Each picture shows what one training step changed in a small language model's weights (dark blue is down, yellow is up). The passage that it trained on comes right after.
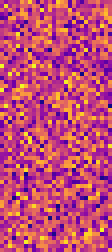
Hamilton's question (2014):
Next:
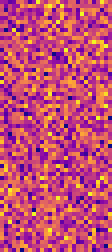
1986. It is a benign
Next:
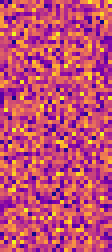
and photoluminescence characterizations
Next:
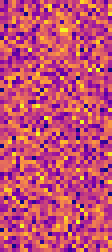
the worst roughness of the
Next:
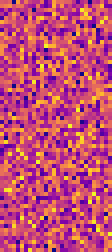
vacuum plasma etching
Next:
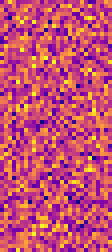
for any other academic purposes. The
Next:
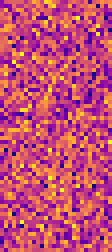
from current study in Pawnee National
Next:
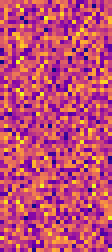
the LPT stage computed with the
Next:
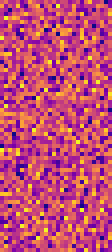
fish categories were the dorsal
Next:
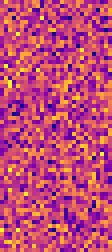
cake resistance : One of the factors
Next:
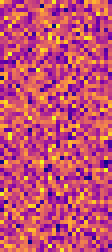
data collection and process control without demanding a
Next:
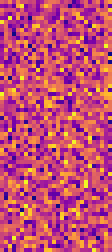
evolution. This person is responsible for
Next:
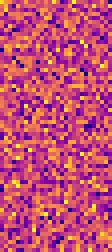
the Cart To remove an item from the
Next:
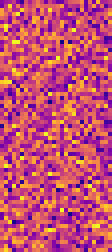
brings marine engineers,
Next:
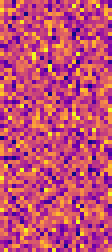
words. Alptekin [17]
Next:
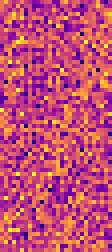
burnt in muffle furnace
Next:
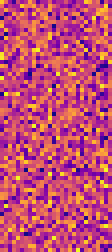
a case by case approach is required when an
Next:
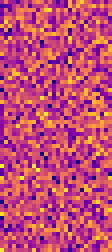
inherent difficulties in the
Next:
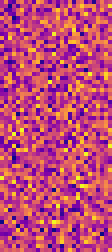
mainly originated from the decrease of
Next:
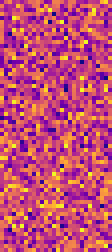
days) and require little space
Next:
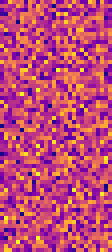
certified technical and organizational security
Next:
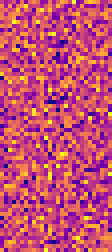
30%, following common evaluation practice in
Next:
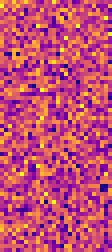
- Toksha, B. G.,
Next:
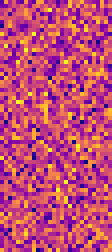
consent from all individuals included in this
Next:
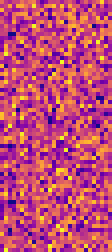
and services, ambient care systems are responsible
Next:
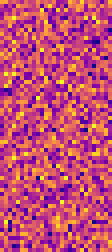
plants, add screens on the
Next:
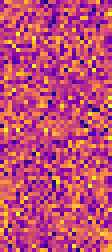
images conceived by the mind. As
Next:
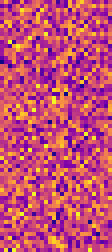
the patterns and characteristics of
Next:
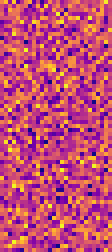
a greater willingness to pay
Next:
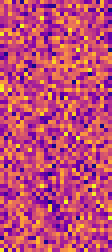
fiber HARDENER Hardner
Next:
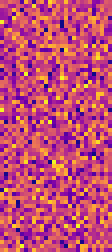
man. He also tried to copy
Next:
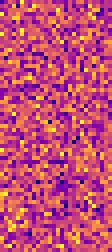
temperature inside the wall is getting
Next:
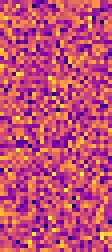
rate reaches 50% in dialysis
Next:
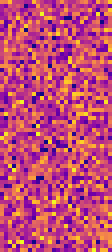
climatic characteristics. The latter case
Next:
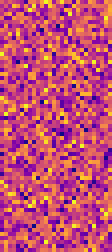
we obtained state-of-the-art scores
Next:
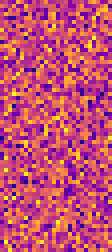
target level at which the processor performs without
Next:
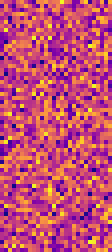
on 2N point FFT in the
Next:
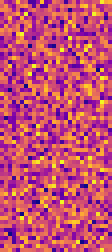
later, Orellana and
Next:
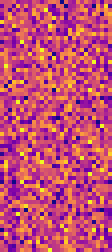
and Discussion: Concept of the
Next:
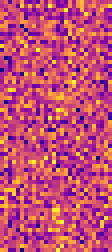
level, and experimental values corresponding to the
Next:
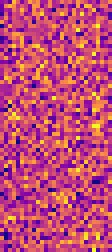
the risk of disruptions [3,
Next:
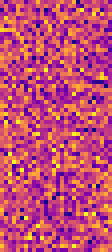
1 species richness estimator), dominant
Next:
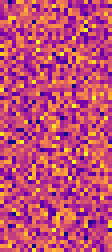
characters. It is defined as a
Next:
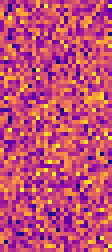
quarterly average values of GDP,
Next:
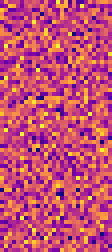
argues that language lessons are dynamic
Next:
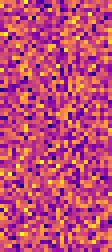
were analyzed through the Spearman
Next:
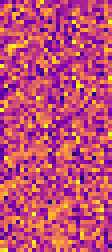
systems were operational in nine countries and
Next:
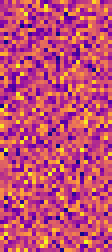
approach should be demanded of each testbed
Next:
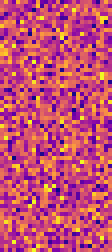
flyers, brochures,
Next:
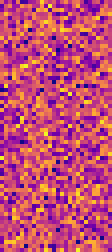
not in AIDS patients. IL-8
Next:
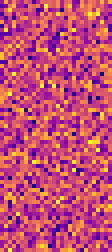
to be *A. dentatus* from
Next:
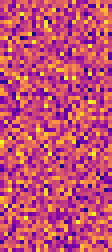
CITY MOVE 7. Level
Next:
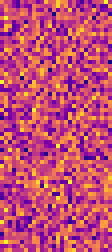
the construction of process-based models to
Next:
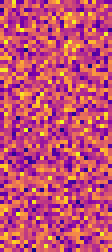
the second place in Class 1.
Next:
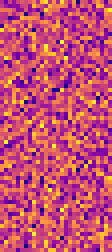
a fluctuating results on the output
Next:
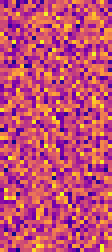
retail sectors and whose
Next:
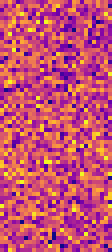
high spatial resolution (10–30
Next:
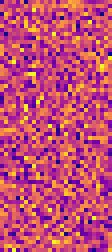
vehicles. These roads and
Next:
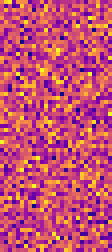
Adaptive CNN Acceleration
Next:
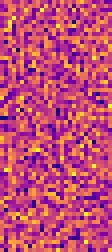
are consistently initiated near the notch
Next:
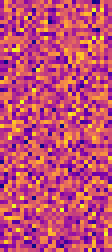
ship. For the purpose of research a new
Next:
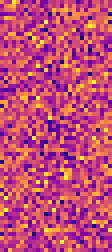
data, two migratory species reported from
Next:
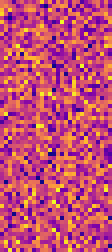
using mesh refining could not
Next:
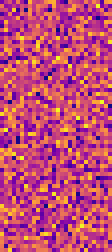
the preservation of natural resources.
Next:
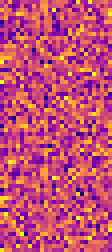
of accelerated skill-based
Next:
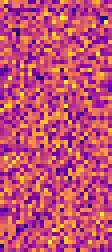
the business opportunity in brown
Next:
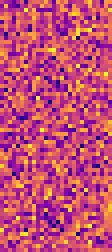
metamodel-independent approaches
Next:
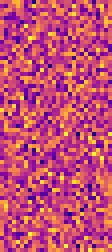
ultrasonic velocity u are
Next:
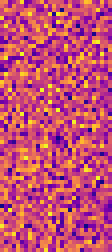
on Trans-national Access
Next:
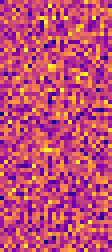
role within a community, trying to
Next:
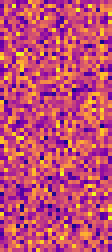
Reusable GO Gene Ontology
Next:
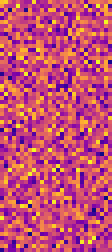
12. As can be seen in Fig.
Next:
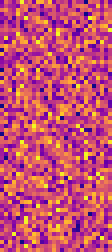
raw data within the ELN. Further
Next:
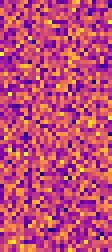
governments from the database of the
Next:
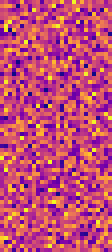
content reduces the number of sunburn
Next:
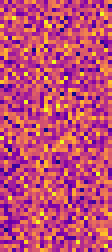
1991. *Recherches sur
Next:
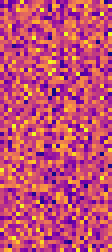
the main data upon which categorizations
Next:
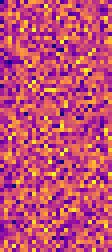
which enable considerably better performance.
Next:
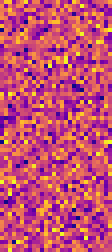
in order to speak with partner.
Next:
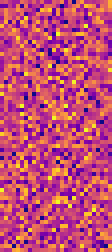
that denotes that the option i
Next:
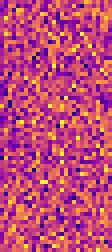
fungicide [*Tichoderma
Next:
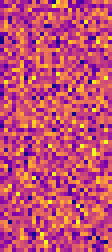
wireless ad hoc networks. In
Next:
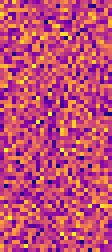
edited the manuscript.
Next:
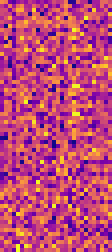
phase. The previously documented test
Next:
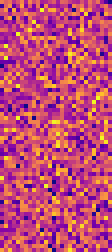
to assist the thought process and
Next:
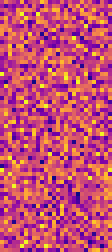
loss calculation. While the economic
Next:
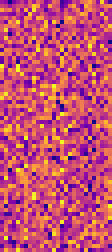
know ↳ Moral norms
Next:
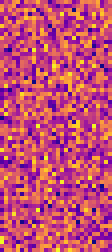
in plastic boxes with 2
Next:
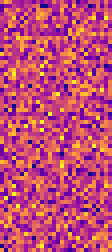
with complete knowledge of the PEDAL
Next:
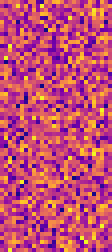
we believe time is an illusion and if
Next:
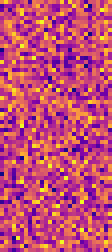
and recorded (Tab. 1).
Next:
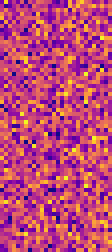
been established, the numerical value of which
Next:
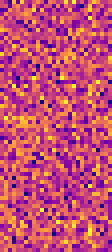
Vaillant (1965), as well as
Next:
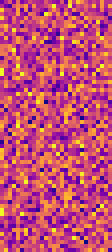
white noise was the CS conditioned
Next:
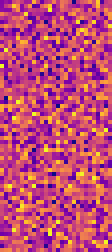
infrastructure may impede the
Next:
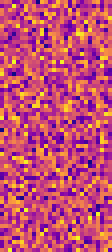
the plutonium vector for several
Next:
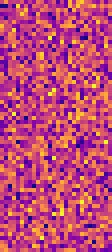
are crucial for the successful operation
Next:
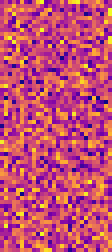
admission flagged in the admission form
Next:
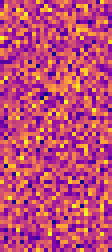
that is never executed will
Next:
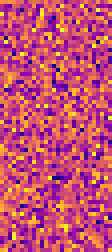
area nor do they respect the elders
